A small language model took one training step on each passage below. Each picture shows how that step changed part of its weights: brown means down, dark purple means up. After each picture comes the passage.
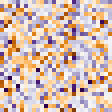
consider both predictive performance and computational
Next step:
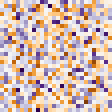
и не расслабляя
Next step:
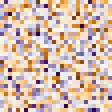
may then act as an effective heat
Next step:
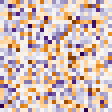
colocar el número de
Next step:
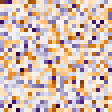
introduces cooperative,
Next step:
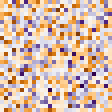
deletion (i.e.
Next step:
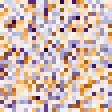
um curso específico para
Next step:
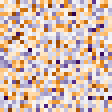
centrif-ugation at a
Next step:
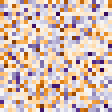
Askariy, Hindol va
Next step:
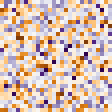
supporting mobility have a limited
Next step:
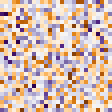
in the 17th century
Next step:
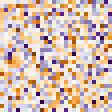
this study, medicinal information was obtained through
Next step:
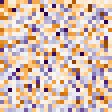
effect of bond or on-site
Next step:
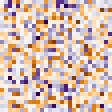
of the labia 70 In the
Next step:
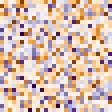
requests are less affected
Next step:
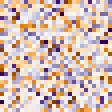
tahlil qilsak,
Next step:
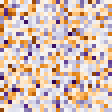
de lado o sentimento, a
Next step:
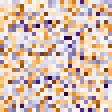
epithelial layer. The
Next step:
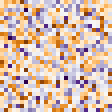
related solution is deleted by a
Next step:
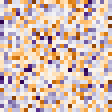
muhim vazifalari hal
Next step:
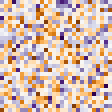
the redshift. In the case
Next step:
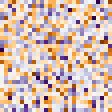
to each stack of pancakes,
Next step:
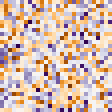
Antarctica (REMA)
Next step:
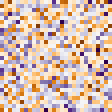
man das Feuchtedefizit
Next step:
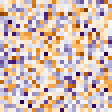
avec l'un de mes
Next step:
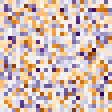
can write the approximate
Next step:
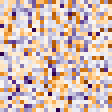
with PEG and PVC is
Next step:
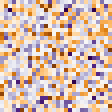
trust, airline image, and
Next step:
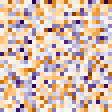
MEADOWS, D.
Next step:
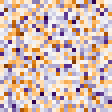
mazmuni, metodi va
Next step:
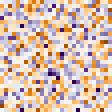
result for coverage probability that fully
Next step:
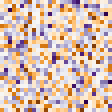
1/2 ground state in Mott
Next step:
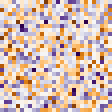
як вітчизняних,
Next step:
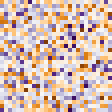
entropy of the CMBR
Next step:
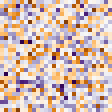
Turli tarmoq fanlari
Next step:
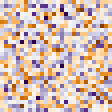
is an important type in Classical
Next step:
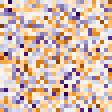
conceptual construct. The complete
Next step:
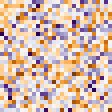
CI -algebraic
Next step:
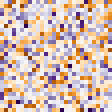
List of aroma compounds
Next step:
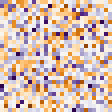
que, apesar de minha
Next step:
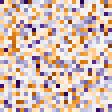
& Yildirim, S.
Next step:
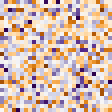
the T = 0 limit, in which $\beta
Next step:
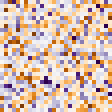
the college libraries.
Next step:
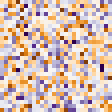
tushuncha sifatida
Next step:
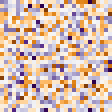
known $MR_a$ values
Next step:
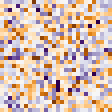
rate and permitting multiple
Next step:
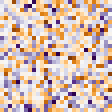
with almost zero distortion.
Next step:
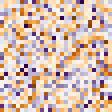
the platform; organisations &
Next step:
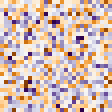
płaty boru
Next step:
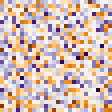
óbitos entre 0 e 6
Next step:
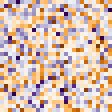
инвестиций в
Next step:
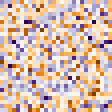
We assume that the BS
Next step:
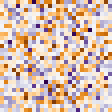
magenta = maximum
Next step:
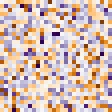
Mark only one oval. -
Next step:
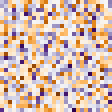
the auxiliary measurement
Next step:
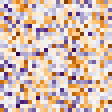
^1H nmr spectra,
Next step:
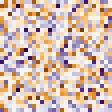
On the other hand, at energies
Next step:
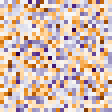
spectra of \ionii\ in the
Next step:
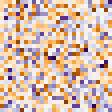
minuscule was attested
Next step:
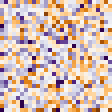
\end{equation} where $Q^5
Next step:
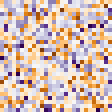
at Specialist Hospital,
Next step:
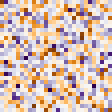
Some investigations in this area
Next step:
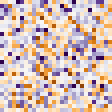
реставрации или
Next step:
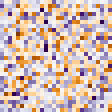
acessíveis por tempo
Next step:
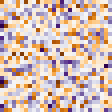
aktiv sayyohlik
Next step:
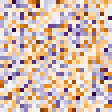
close for adjacent levels
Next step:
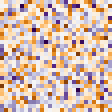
(often too weak to
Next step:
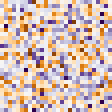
do Turcomenistão).
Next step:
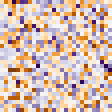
plays an important role,
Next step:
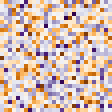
Решая его
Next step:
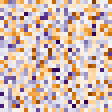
for papers they would like to
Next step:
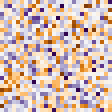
produced from data acquired on different
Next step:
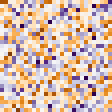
Recently, the number of
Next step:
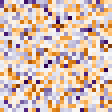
de caráter secundárias,
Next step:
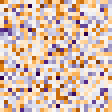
incident onto the channel
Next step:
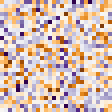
down arrow button at the
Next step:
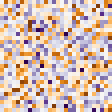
durumun yeniden
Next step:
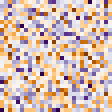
in the Spanish PERTE
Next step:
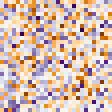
message dissemination
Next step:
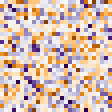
decomposed. Therefore, the
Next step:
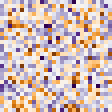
the accretor keeps all the
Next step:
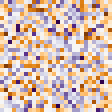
The Fermi coupling
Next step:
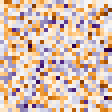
upper bounds using the effective
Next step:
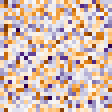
to any tunnelling effect.
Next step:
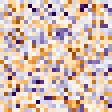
may include the stories of
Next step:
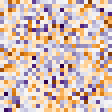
pela presença de
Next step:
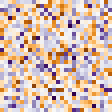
attitudes, adoption and use
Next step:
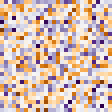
accessibility and practicality in
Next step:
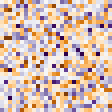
G. Di Carlo, A.
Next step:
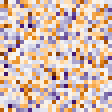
cells. Such a representation
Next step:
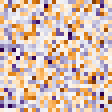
group) to investigate the cause
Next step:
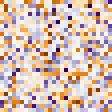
motivates the use of the diagonal
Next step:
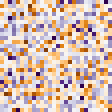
indexing and retrieval of
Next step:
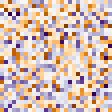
architectures. In each of
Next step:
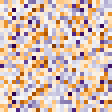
betlar. 3. Rasulov
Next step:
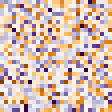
NV platform and with a
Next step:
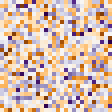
las personas se desarrollen
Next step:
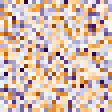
P.Q. Agricultural
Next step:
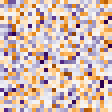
el Centro de Formación
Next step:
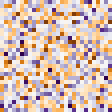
arrest of destructive
